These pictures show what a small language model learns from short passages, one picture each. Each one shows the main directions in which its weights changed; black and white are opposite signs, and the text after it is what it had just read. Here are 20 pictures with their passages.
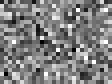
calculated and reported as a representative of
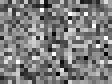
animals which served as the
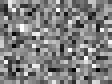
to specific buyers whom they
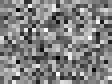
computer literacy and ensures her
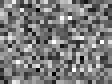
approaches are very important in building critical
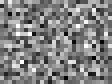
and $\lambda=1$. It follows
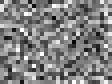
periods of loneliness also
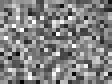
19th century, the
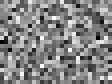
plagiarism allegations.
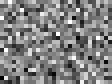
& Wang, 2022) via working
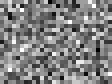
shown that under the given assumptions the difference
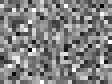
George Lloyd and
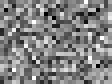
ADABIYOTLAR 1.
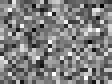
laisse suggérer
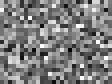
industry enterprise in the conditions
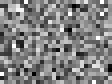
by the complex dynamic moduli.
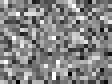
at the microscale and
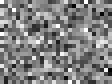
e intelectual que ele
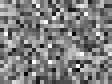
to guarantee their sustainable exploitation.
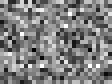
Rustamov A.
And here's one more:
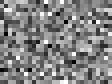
g, \rho)$ consisting of
